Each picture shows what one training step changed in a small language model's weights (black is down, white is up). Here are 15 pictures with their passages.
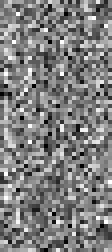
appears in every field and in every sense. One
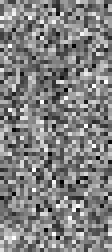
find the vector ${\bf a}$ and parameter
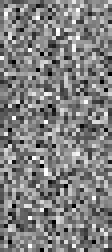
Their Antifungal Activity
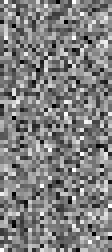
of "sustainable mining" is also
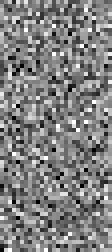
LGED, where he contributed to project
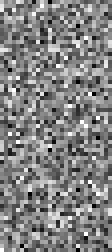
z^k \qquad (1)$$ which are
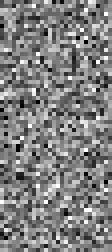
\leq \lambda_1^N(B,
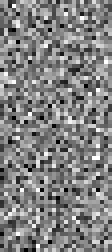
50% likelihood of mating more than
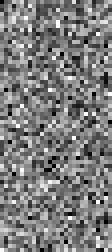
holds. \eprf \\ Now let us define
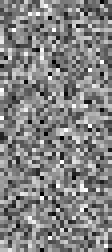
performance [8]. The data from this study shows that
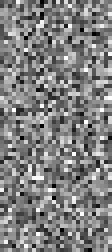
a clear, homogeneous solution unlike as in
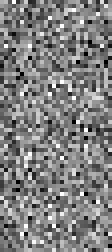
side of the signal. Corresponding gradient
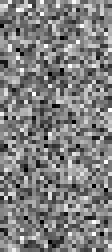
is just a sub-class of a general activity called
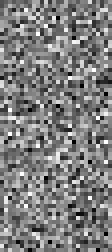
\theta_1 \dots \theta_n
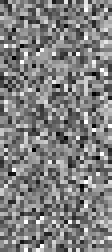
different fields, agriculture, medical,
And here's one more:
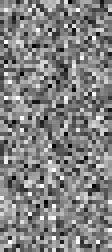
placing increased emphasis on the principle of
